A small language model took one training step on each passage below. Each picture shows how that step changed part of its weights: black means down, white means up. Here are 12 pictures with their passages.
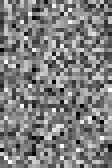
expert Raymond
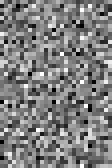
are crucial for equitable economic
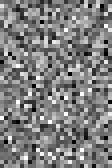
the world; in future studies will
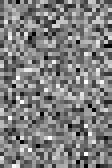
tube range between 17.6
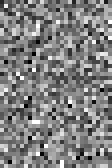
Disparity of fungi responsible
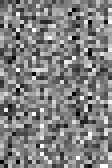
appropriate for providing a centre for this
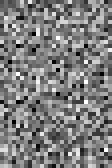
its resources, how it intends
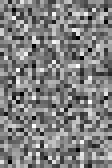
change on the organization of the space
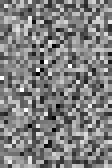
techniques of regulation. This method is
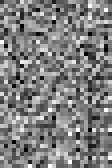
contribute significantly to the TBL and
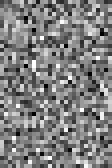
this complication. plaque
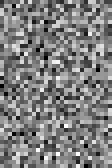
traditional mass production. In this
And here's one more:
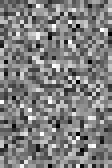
trying to solve health care issues
